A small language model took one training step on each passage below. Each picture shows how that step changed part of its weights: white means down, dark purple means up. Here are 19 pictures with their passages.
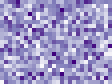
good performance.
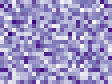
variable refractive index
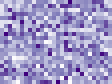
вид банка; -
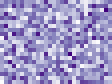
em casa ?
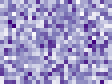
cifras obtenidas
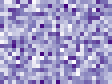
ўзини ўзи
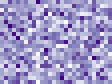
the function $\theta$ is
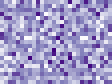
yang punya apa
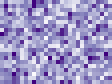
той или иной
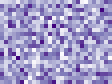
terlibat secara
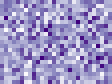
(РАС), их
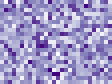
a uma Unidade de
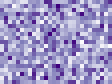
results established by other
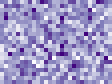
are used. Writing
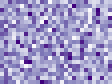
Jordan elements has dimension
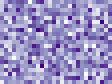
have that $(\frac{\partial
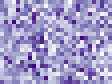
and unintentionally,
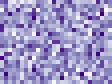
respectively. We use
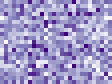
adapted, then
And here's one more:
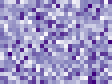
any non-negative
